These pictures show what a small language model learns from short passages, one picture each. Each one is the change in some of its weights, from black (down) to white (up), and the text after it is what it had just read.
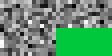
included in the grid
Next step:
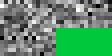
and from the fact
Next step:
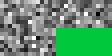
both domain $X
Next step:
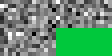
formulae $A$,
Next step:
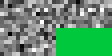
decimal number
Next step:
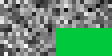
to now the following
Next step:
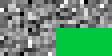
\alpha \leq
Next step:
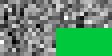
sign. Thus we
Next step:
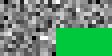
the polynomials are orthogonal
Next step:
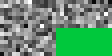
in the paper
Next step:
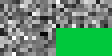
spatial coordinate, where
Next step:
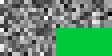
to adapt
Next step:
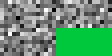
we have,
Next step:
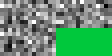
Guo and
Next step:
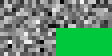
the appearance of
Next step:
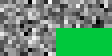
i \sin
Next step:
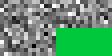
an arbitrary element of
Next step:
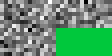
\text{ or
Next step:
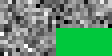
we get the following
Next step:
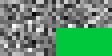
or clear from the
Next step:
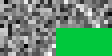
the set of edges
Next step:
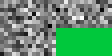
introduced by {\sc
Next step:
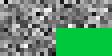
or are their
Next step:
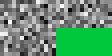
drive between
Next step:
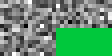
in the marginal processes
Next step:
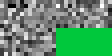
According to the line
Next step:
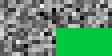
unit square such that
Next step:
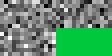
their statistics. The
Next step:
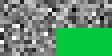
if it is
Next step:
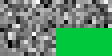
their definitions {(see
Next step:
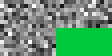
More specifically,
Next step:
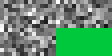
so to write
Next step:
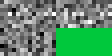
specified by \[
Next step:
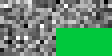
in $U$
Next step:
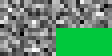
Hartree type
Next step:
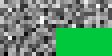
representation theory.
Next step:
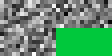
convergence, a
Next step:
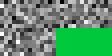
the full subcategory of
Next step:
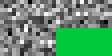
work [M].
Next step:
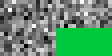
this gap:
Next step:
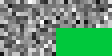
authors of OST
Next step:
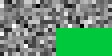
represented as the
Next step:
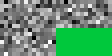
the functional dependence of
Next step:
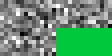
metric space such that
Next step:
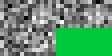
4-manifolds they
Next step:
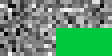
Thus, there exists
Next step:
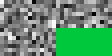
entry and replaces
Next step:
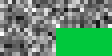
and we assume that
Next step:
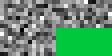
problem, in this
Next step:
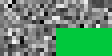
in $\h
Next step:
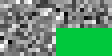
for asymptotically hyperbolic
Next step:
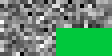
is easy to see
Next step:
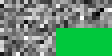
is a {\em
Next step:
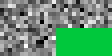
pas de {\em
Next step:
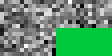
is an automorphism
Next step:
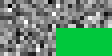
real intensity}
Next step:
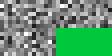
two orders of magnitude
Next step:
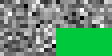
prism having triangular
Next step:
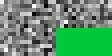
hard entrenched
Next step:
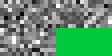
and T.
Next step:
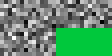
derivatives of these functions
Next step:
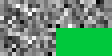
perform with different
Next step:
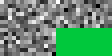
second row to row
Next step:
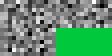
seen to be
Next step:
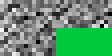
not a circle that
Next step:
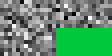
with the linear functional
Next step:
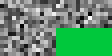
sum is bounded by
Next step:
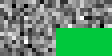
Suppose that the distribution
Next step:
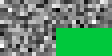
result, which
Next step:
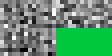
most practical solutions reported
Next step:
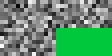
the projectivity,
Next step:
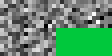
observation that it is
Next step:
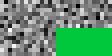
the random redistribution
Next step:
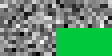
bipartivity measures
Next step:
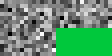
this is tangential
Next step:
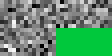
the same as what
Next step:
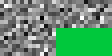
a {\em symplectic
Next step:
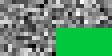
theoretical result we need
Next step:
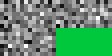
the literature is the
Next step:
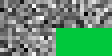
(in fact
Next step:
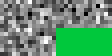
for higher-order
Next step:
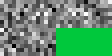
$\epsilon$ so
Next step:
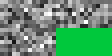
is given by the
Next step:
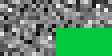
algebras. After the
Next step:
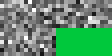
functional on each
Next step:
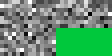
on a theorem by
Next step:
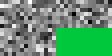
on topological methods in
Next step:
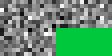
\Vert \leq
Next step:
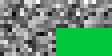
bounds on the
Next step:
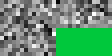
a connected diagram
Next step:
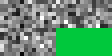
equivalent formulation is to
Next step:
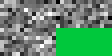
is bounded by \[
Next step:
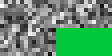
and improve the inequalities
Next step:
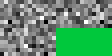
turn implies that the
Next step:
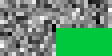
case, we begin
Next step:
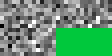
were considered, but
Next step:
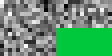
determine the true number
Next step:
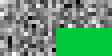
number of near leaves
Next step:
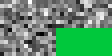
condition on the
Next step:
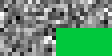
Theorem 1, we
